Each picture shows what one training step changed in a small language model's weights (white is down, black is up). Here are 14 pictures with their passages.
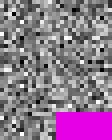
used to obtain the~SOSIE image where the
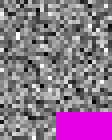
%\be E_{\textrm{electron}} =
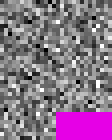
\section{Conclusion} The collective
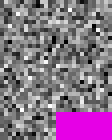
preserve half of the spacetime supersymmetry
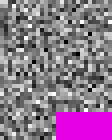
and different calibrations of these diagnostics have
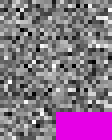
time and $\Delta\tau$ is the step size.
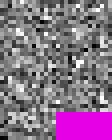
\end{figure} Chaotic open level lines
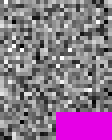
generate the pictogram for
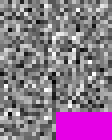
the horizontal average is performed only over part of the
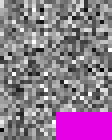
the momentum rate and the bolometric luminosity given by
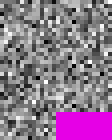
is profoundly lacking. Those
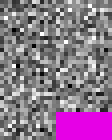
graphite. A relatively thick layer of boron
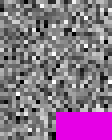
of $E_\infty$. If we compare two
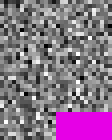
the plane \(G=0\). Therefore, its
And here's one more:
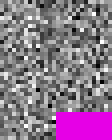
symmetry, makes a dramatical exception.
